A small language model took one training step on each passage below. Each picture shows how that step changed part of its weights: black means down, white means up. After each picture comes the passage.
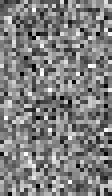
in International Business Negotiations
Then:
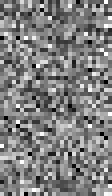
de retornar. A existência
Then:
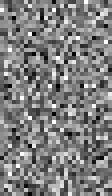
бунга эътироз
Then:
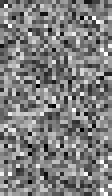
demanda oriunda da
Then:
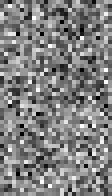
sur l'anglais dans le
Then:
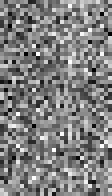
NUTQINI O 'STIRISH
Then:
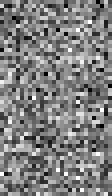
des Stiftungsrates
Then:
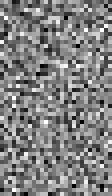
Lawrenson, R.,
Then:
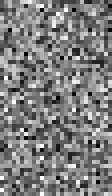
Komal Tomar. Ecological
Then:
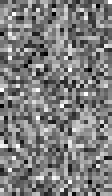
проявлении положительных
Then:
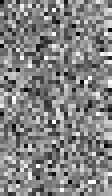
Estados Unidos ou de qualquer outro
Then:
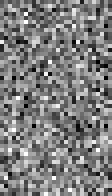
mazmuni, vositalari,
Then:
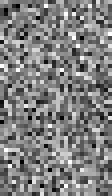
Table I. Biometric data
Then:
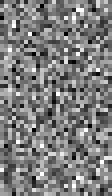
борликдаги баҳсли
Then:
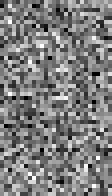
ходисалар исботлади.
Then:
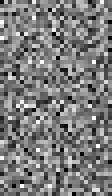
Latina. *Universidad y
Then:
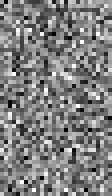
horária: 12h). Universidade do Estado
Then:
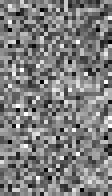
والتنوع والإبداع
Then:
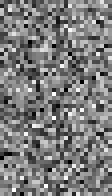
ahamiyatga ega. SHu maqsadda
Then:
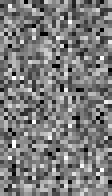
продуктів і послуг з їх
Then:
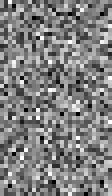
(3) Moderatorin:
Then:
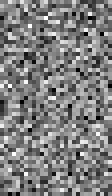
ham aynan mana shu
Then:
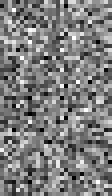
профессор (Узбекистан)
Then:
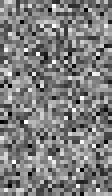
o'quvchilarga doimiy rivojlanayotgan
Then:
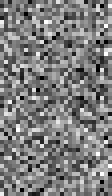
va oqsilning nisbati
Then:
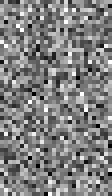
que 1/3 das aves e mais
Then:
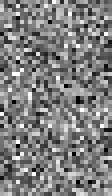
integrity and participation generate
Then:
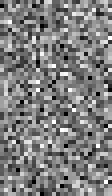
в англоязычном
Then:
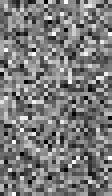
\geq x) dx +
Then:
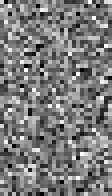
unga quyidagicha javob
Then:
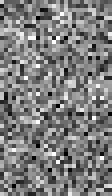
Considerando una finestra di n
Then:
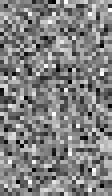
Carvalho và các
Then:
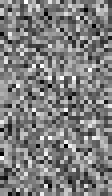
исследовании использованы несколько
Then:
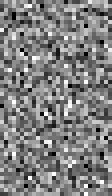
(1) ning barcha natural
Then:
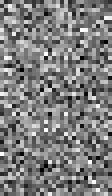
hisoblanadi. O'zbekistonda ham boshqa
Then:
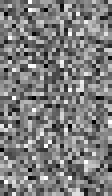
wel van een herverdeling van
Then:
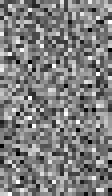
educacional completa, dinâmica
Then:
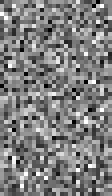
uygun akademik atıflar
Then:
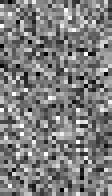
beradigan, ehtiyojlarini
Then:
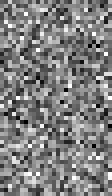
diferenciadas de apropriação do
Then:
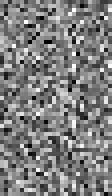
la modificación objetiva o
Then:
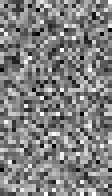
va yosh quyonlarning o‘sish
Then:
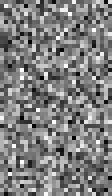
da Vinchi “Rangtasvir
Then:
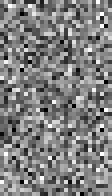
desarrollo de talentos y optimización
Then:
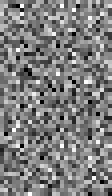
resultados Desde el año 2009, la
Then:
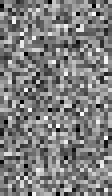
e Multiprofissional. As
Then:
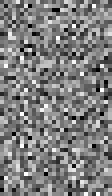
та технологій глибокої
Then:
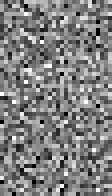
Literacy. Formulaic
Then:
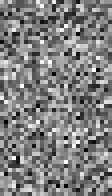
que fizeram uma opção pela
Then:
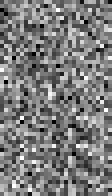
propio de la filial. En
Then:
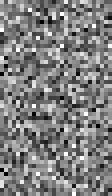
*goodwill*, dan
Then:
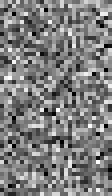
ўзим ҳам билмай
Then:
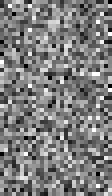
Network, HIV+ and
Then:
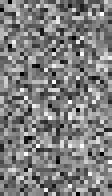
Sigirlar sut bezlarida
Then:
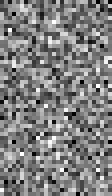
Yunusova Dilnoza
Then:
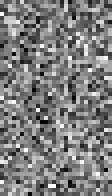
recomendación 1B según la
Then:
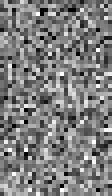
Effects of Elements other
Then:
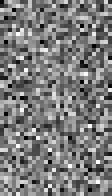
N., & Muradovna,
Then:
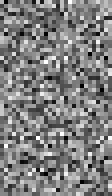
jamiyati nashriyoti Toshkent,
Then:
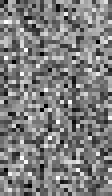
стереотип. - М.:
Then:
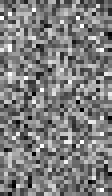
conservação, assumindo
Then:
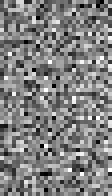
Maktabgacha ta'lim
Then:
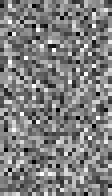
хом ашёсидан
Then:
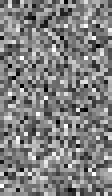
йилга бориб 2
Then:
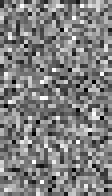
biri shuki, ular qadim
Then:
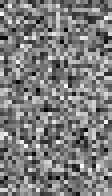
информацией. - Консультации
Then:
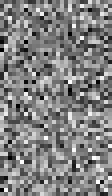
TTC AA TGC
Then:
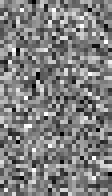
a agropecuária,
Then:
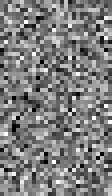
un título para los auxiliares
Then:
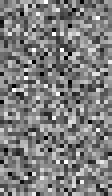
ta'lim tizimining barcha bosqichlarida,
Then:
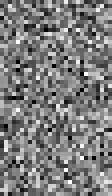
kechinmalarini va ruhiy
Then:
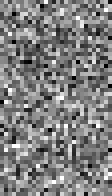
soberbia de Babel
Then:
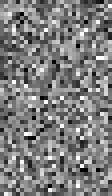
rangtasvirida ham shu davrda
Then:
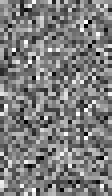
lagi hanya mengandalkan
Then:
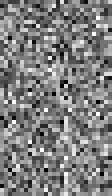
social marketing interventions for health
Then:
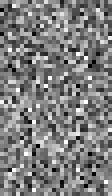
воспитания и роль
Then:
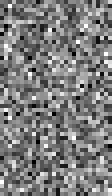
–o relativismo– (par
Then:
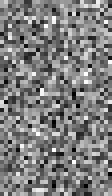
small video thumbnail is
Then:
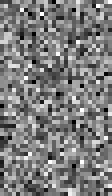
instituti" ga aylantirilgan,
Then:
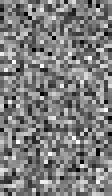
etip, birinshi
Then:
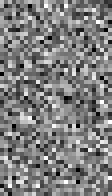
mahdollisimman hyvin, ja nuori
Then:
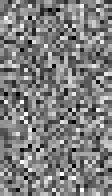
holda, aytish mumkinki,
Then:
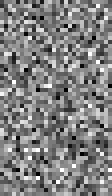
свои способности, выше
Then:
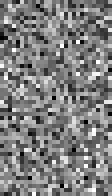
науке вообще не может
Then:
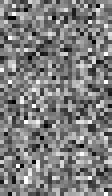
intermediário no ciclo do
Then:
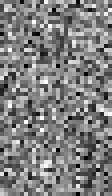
натижалари жинсий
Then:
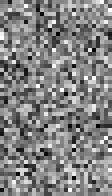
Vatan, yurt, Ona
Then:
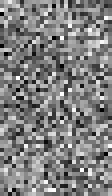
6. المراجع - ¹
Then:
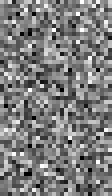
crimes ambientais; o efeito
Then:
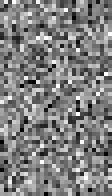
son yıllarda toplumsal
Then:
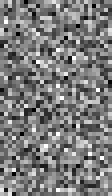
prikazano u radovima
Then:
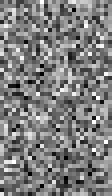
les épillets, dont la
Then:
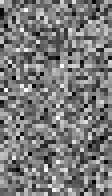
ini awalnya muncul karena kami
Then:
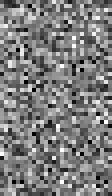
tayyorlash darajasini tubdan
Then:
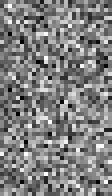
результати були надані для 1
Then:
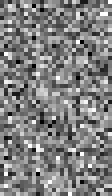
olgan hamkorlik ikki mamlakat
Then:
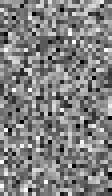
a População Brasileira:
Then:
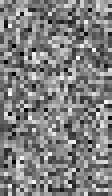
ein Portfolio aus
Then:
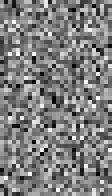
keskin ortib borishiga sabab
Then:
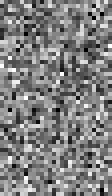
idemque corpus transmutari
